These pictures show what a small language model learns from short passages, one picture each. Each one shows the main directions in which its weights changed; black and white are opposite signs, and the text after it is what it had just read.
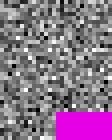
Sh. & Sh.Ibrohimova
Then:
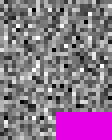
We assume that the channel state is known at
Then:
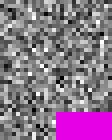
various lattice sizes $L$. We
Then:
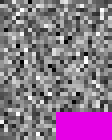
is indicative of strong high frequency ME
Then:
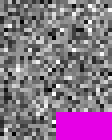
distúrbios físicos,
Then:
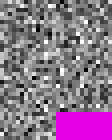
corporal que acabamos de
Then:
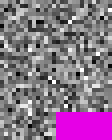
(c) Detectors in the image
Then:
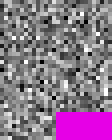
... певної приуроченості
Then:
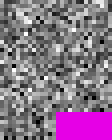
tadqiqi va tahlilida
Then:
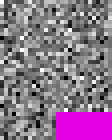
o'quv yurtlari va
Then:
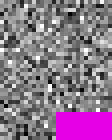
Bohr magneton and $\tau =
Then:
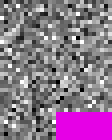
magnitude increase in resistivity from the
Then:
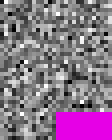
deya aytib o'tadi.
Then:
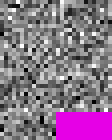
sifatida targ'ib etish
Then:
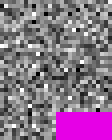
same ion, they provide the opportunity
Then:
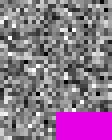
el dinero y todo eso,
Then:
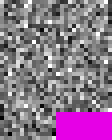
etib borish; - ta'lim
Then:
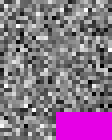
to be evaluated. This method, may lead to
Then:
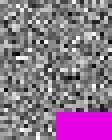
the different effects of $\lS$ and
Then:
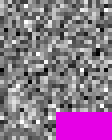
non seulement la durabilité des
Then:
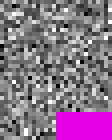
increasing N in a helical environment of
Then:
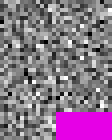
оценить супремальную
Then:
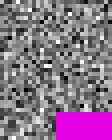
the derivative in the second term is taken with
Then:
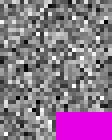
*Int J Dermatol*.
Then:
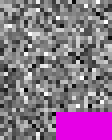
10^{-3}$). It follows that the
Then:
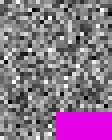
the resultant object. In the case of
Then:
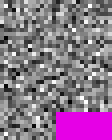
примеру, проводить
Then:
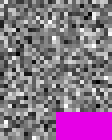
atlante del pianeta²².
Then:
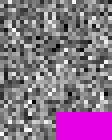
para fechar. Esta unidad de
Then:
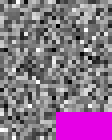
them into perspective with other techniques.
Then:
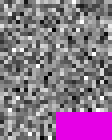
for their help and support. The work presented
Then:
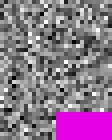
exchange-correlation functionals in
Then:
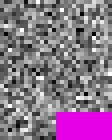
$I\approx 2ef$ were developed in
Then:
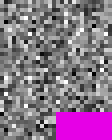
$\chi_{ijk}(z)$ are functions of
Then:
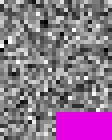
The research topics about self-organization
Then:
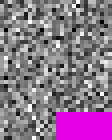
of this work, rule-based configurators
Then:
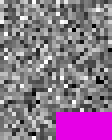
условия разрешимости
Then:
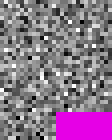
(Roe, Perkins, &
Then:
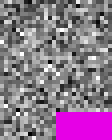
productos y servicios que innoven y
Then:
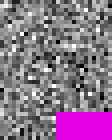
the branching of the irrep with
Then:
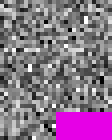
în documentele de constituire,
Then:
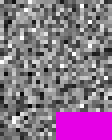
bilan birikib yangi leksik
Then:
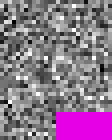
los diferentes objetos, y los que
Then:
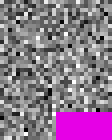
of any cosmological constant (or potential of any
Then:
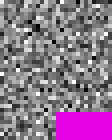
Bandung: Kalam Hidup.
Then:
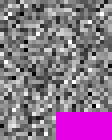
artificial viscosity in order to be
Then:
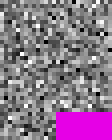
density. The crystal structure belongs to
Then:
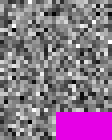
etishga, kislorod
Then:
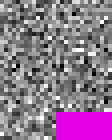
années vingt avec deux
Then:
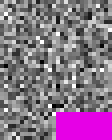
programming mistakes, it is
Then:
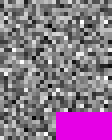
by healthcare registries while
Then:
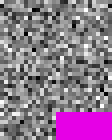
the fully broken EW
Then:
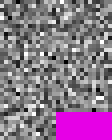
Islombek Zarifxon
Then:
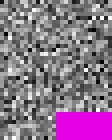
geometries. To predict the stress and
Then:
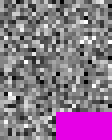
Mróz (członek
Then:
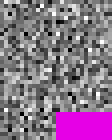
manba bo‘lib xizmat
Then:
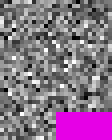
terminar un núcleo de
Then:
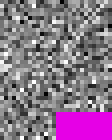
Harvey, D. **Condição
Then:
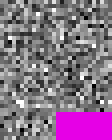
and a C/O ratio in the envelope
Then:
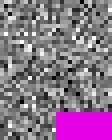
written in the PN frame as in
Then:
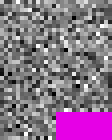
the bare model already helps.
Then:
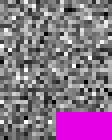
only if there is a non-trivial solution
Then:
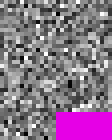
& SALIMIA, M. A.
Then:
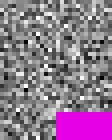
diffusion coefficient, $D$. The numerical
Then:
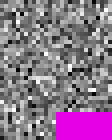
LLM4SE techniques. For example,
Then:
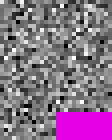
of the non-penalized objective function.
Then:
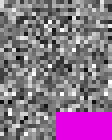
core population in the Ophiuchus
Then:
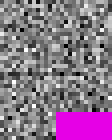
75$ nm. Along the axis
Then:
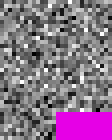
uppmuntra positiva attityder
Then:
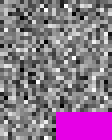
sahip olmayışlarıyla da
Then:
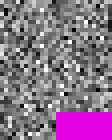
merupakan aktivitas
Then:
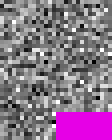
peste întreaga Românie.
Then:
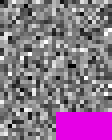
emas! Yapon tilini
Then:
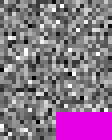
Dakshina Kannada and Coorg
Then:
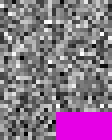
auditoriya vaqti, ta’lim
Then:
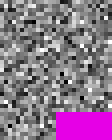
zu lernen, stellt das
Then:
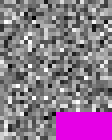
state of motion of $\bar{F}$ with
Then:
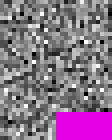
gravity can account for $\sim 30\%$ of
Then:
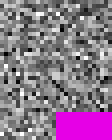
have been firmly established as
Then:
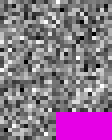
functions have rational values, angles we call
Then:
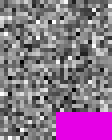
lemma, to ``replace''
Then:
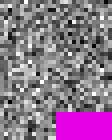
to a moment of consciousness.
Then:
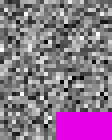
distribution tail of the E2E delay
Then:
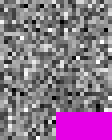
déchets (François
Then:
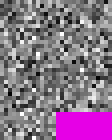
material accompanying the paper can be found at
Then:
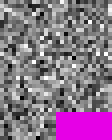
saber como aplicar uma oficina
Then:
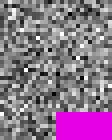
made a separate catalogue of
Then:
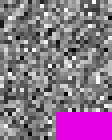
school in enriching national
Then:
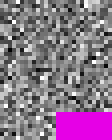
(2) The number of heavy atoms
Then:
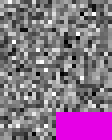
forma estará sendo aumentada a
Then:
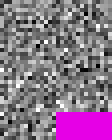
se relaciona con él. Los
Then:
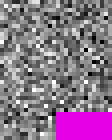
effects into account, various approximate theoretical methods
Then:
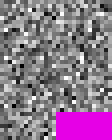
follows from this analysis, $\hat S\,=\,
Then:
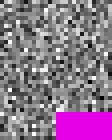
de adesão e o processo de
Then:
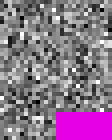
значительную роль в
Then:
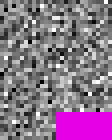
variation:}} To take insight
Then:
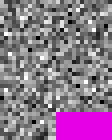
пул маблағларини,
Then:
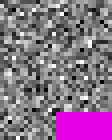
repeated indices are implicitly
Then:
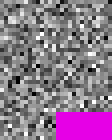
partial trace and redescribe a
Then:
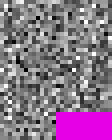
eines Review-Systems zur
